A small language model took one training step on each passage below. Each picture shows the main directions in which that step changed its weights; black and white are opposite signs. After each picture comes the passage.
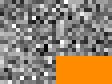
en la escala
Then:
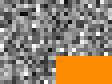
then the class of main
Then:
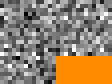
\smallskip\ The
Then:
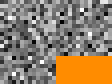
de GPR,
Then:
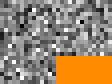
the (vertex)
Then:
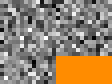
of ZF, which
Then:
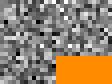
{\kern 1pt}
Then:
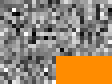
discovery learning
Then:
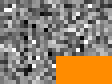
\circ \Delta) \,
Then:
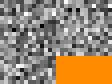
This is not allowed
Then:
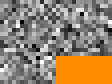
optimal solution to the
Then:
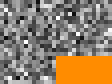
temporal and
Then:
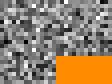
\end{equation*} where
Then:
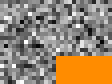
R}, the size of
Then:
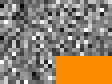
hyperedge of
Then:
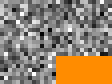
closed case. Now
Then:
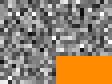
$\xihat$, the
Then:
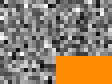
it is the open
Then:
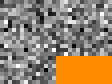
se convirtió
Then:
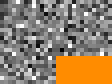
known so far
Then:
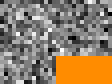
the right side of
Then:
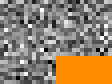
eroziyasi va
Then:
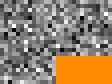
e quindi ad una
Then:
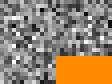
social Reforçar
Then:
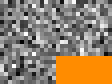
then $x^*\in
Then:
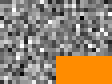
be {\it almost
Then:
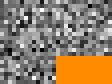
which played a
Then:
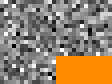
yordam berish,
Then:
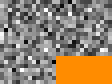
illustrated in
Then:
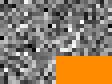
anglash, inson
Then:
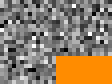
статуса у
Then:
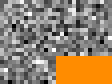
при семейной
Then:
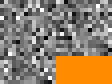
analogue of this
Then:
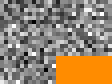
раз, когда
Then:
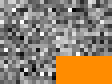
the reference solution is
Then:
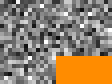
subspace $Z$ of
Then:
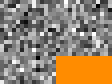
For any $z\in
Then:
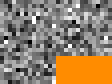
directa con la
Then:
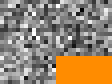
$x$. If the
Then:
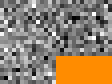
results have nothing to
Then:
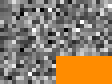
the basic parameters
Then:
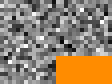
$\nu$, but use,
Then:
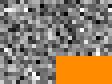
point. In \S4
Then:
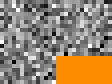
$$Then, we
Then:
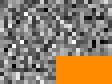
resistance and also on
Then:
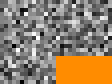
spacetime connection and a
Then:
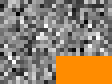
3. The analytical
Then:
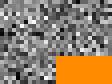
aniqlash va
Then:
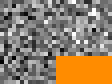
within a fixed
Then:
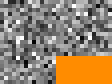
with $(d)$ has
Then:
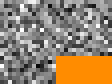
for $\zedx$
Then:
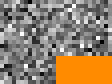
error is defined as
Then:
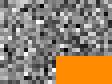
that the abstract
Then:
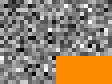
is feasible since
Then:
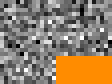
\boxplus \nu
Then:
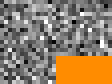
about the creation
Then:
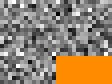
continued fraction is
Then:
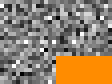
in Uzbek
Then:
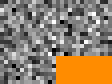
last term with
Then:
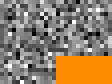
that \begin{align}
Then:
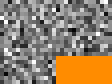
total energy
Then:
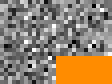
& Francis
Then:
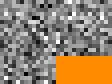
O anfitrião
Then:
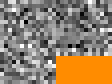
the present work,
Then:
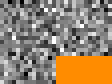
This paper provides
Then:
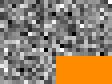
utilizado o
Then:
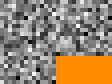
minimal representation for
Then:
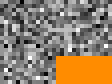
um efeito
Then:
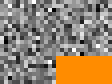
previous authors
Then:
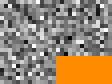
of blended
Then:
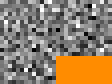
to be a fine
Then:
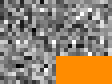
which the convention of
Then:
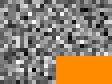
до зростання
